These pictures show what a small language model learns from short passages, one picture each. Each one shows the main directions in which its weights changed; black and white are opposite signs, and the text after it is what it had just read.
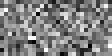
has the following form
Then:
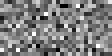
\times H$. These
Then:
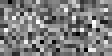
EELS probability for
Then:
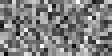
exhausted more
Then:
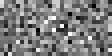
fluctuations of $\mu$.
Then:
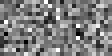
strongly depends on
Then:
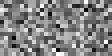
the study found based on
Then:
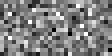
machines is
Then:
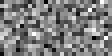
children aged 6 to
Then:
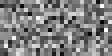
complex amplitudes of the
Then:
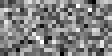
time obtained after aging
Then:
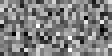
and Science, University of
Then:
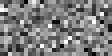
as a filler in
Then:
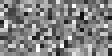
a certain level of
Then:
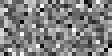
the pavement
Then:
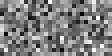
from the theoretical estimation are
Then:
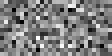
with linguistic
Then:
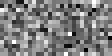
of gravity for each
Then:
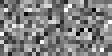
a membership function
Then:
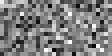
model the amplitudes
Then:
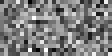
in the search
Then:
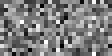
the majority of
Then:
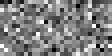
determined by site
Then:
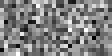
diffusive shock
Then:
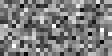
cache size
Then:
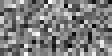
was added to each
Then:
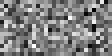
away from the
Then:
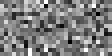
populations. In the
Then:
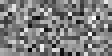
Assume that
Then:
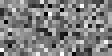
have been identified, their
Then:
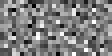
± 10 days, with
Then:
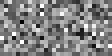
the model fits the
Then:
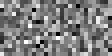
instilling a general
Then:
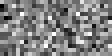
order to provide consumers
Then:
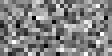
tropical forests
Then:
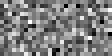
mapping between the
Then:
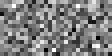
is always used in the
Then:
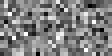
middle of the
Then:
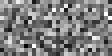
method, as shown in
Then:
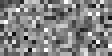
strength. According to
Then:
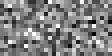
were invited to
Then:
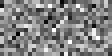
potentials, $\mu
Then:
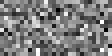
in condensed
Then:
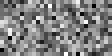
ratio or a more complex
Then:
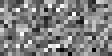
crossing attempt
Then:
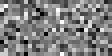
various disciplines
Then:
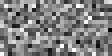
for Higgs
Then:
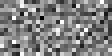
strongly dependent on
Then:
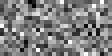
to test the hypotheses
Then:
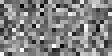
the simulations use the
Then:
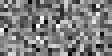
dry cell weight.
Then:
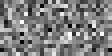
the first and most
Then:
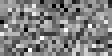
Dirac or
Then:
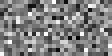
question has been addressed
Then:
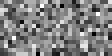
the choice of
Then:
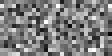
teachers demonstrated that they
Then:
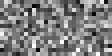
for the preparation
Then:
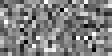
two different renormalization
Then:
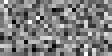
in translating an
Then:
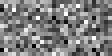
Politch J
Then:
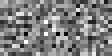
phenomenon of Bose
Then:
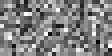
education policies The
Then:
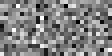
in addition \ben
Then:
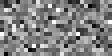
$\delta \langle
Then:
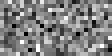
serum GEO
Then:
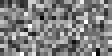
share of the total
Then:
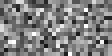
we only have to
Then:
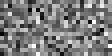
put aside the
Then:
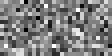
effects of physical environment on
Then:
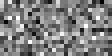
features should not turn
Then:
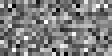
& $\bigcdot$
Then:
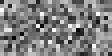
VL EL
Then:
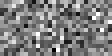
is used to simulate
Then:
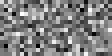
verification latency have
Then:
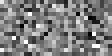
Applying linear field
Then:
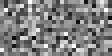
stock trading
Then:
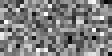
rapid growing
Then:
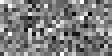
algorithms against static
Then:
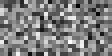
are being conducted for evaluation
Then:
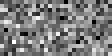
that excitation via
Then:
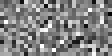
effects are much less
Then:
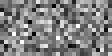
a tunable parameter
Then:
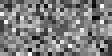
investigation are presented by
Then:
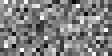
conservative approach
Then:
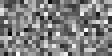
are captured using
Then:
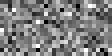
conducted to evaluate the
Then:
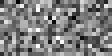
renewable energy,
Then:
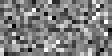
patients. These patients were
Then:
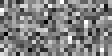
perturbations, demonstrating
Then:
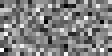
symmetry, $\phi
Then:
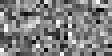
qualitative research design
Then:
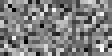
prevalence of
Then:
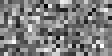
response inevitably
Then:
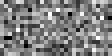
deviation smaller than or
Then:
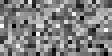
by exempting
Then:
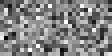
covariances: a
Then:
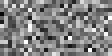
Ronald Lee
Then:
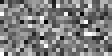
leads to a more
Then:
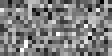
at the level of the
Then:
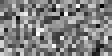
Additionally, in
